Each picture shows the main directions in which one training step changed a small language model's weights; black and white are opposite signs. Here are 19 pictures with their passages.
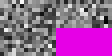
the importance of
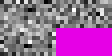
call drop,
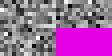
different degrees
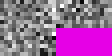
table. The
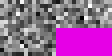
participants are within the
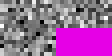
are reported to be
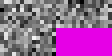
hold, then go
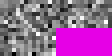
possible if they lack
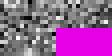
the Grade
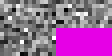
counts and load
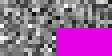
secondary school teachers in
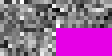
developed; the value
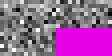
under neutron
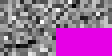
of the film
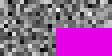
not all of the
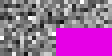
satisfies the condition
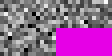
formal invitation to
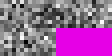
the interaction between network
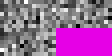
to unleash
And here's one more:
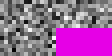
of apparatus
